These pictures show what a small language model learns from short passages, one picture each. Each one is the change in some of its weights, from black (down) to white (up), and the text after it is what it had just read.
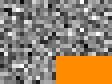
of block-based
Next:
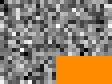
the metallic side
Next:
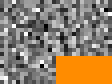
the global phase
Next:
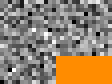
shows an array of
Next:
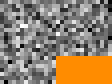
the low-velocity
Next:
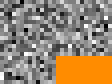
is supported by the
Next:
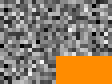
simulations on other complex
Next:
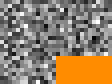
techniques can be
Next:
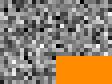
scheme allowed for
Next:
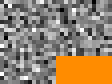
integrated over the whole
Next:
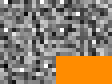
arsenene and
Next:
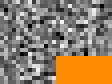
principle after
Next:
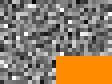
definition will be
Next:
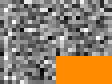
near orbital phase
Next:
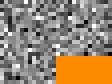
of the fundamental
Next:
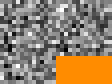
within the accessible
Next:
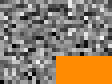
model developed in
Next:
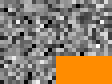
model for a broad
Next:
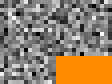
that the Weyl
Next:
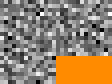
of sensitive personal
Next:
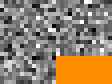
that PDS 11
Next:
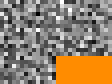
frequency. Compared to
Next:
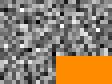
choosing specific parameters
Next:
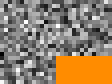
the narrative that
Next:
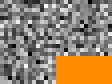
segmented with an
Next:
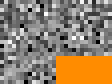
to the other binary
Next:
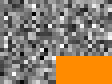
we find clearly
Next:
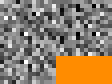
similarly yielded large
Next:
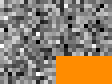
on homogeneous
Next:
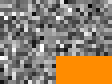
interactions. We have shown
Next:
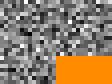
signal to noise is very
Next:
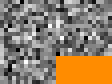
we can therefore conclude
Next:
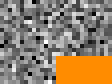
extra positive charge
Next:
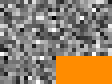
of which also employ
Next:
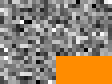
which they are gapped
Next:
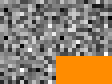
and generalize our previous results
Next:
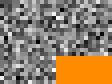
split between different data
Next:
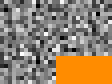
the metal and the
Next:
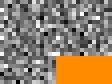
the horizon
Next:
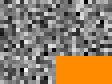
possible to approximate,
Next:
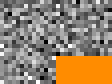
data stream is
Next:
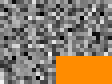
format, and each
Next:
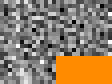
in these two objects
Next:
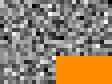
COBE and
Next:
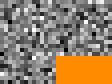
with the earlier
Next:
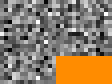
entropy based on simple
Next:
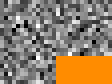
collision geometry,
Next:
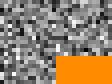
interaction (Hund's
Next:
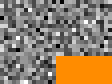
during the construction
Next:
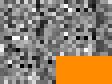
to the field equations.
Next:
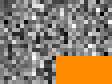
beat human
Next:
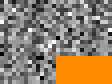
in Refs.
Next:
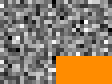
C stay at the
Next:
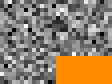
Wolf, Eric
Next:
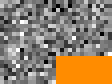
We also invite
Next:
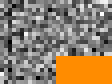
can be a close
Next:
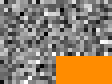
these changes to system
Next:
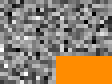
is compared to the
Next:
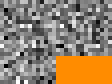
solution for the tuning
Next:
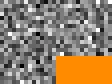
on parameters or variables.
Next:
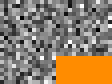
these data, one can
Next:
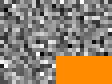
in shape and
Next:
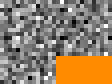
the images. In the
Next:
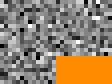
volume of crust
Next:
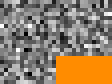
at two loops in
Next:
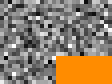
obtained results show that the study
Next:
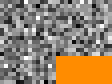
that by learning from
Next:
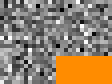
or conclusions;
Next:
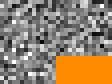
This is in agreement
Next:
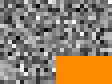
that runs on an
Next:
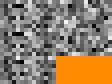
some interesting features
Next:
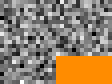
spin chain with different
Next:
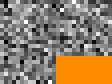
innovative methods in
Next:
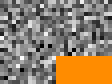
in this paper, as well
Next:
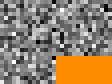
optomechanical coupling
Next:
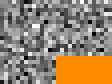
to be produced by
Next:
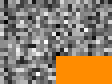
no additional diversity
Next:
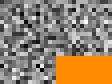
model is brought by
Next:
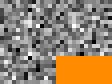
view the model from
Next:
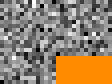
the edge of the
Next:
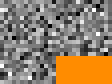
build on top
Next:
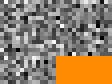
in the temperature region between this
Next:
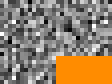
cases, as can be
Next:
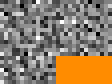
random ensemble
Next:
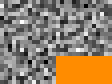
It should be noted that
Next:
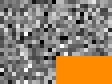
malicious ones
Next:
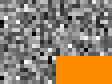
unintended interaction
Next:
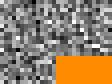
in the fifth
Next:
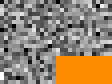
same width of the
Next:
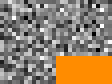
by the merged
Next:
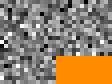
times, the verifications
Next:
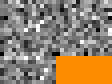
the orbifold group
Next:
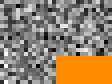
the starting point is set
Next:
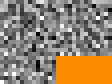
\end{equation} while
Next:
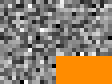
previous work has inferred
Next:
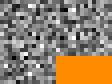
makes the memory
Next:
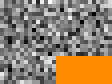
but coupled to a
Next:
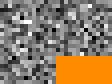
At each generation,
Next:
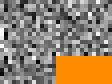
namely electron or
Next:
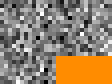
de arquitetura
